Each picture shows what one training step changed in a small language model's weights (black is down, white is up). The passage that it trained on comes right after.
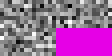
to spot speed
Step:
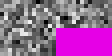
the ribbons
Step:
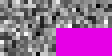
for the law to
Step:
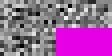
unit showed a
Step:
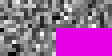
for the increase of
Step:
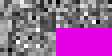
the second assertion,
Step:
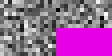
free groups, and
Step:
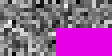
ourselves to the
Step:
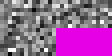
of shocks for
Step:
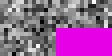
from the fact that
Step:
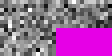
In some cases they
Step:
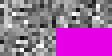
less rigidly
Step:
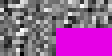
of transitional flows
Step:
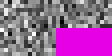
correct number for the
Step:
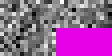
An Evidence
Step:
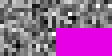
that the system of
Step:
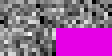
ground motions.
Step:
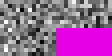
for the young to
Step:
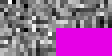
dissatisfied and
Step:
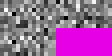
\qquad \qquad
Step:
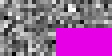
is related to the
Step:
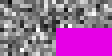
laboratory experiment involving
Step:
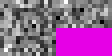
different dimensions such as
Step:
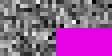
previous tasks. A
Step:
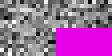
there was a
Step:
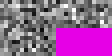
can use the
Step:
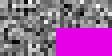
where the horizontal sequences
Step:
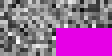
precisely, we shall
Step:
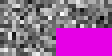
Haptor length
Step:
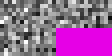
for detecting and
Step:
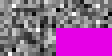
helpful in proving
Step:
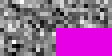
Dust samples of
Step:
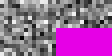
to CLSIs
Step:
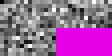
Beyond standard
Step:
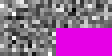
linear form in three
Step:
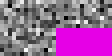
To simplify the
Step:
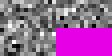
a case study of
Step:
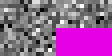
threats following
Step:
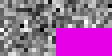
fully homogeneous, namely
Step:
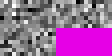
defined for all numbers
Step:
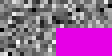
of colorings will
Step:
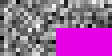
Parseval relation
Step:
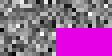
an exposure of 1
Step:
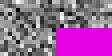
3). For all
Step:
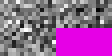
million per square
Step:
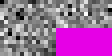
Series B,
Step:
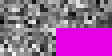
the region are selected
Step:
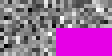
coverage and text
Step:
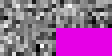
has ability to
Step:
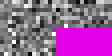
of their management
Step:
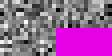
sufficient resources and reference
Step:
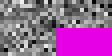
an object. When
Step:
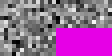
we begin the discussion
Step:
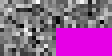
definition of this explicit
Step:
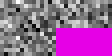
8. The damage
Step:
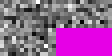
previous property can be
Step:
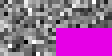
Lemma 2, there
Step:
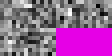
this policy direction
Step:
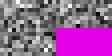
two minutes,
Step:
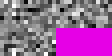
defined on polynomials
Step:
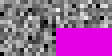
be worked as
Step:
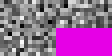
shaking by
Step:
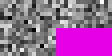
during sliding
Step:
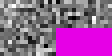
age group of
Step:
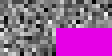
final marks.
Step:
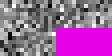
central triangle with
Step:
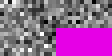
also employed. The
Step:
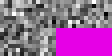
operator $\la$
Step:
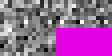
modified — such as
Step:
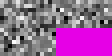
into a feature space
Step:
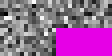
Police (or
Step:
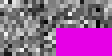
also pass between two
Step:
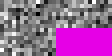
there exists a basis
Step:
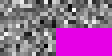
an imaging
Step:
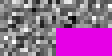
of amplitude of
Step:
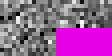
love was assigned
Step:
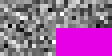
For instance, when
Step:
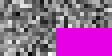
the pump frequency
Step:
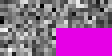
the cohomology degeneration
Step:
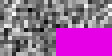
active only in the
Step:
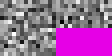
on diagnosis
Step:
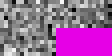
An R package
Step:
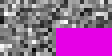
and nutrient
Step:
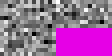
we reached a total
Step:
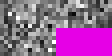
the present paper is
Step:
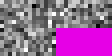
For that purpose,
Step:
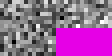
he was directly
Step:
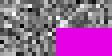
issue 1. –
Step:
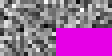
diagnostic approaches,
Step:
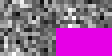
the remainder.
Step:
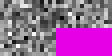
the texts
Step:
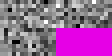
\] where the first
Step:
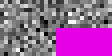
fitting. The
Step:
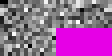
$\beta \in
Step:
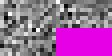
there is no solution
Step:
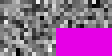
apply to our
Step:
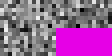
interpolation weighting
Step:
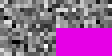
activities, the respondents
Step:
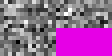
scale and the weight
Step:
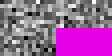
bandwidth by combining
